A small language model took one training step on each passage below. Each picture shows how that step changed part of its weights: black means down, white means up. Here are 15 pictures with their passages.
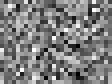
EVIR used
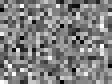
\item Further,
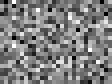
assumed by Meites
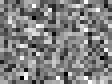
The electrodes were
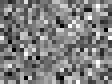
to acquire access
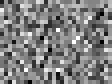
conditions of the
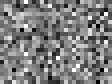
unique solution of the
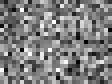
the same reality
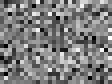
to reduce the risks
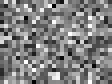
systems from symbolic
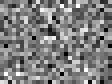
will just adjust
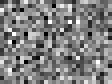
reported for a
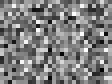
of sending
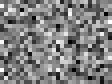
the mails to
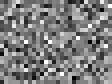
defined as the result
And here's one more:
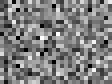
ML with X
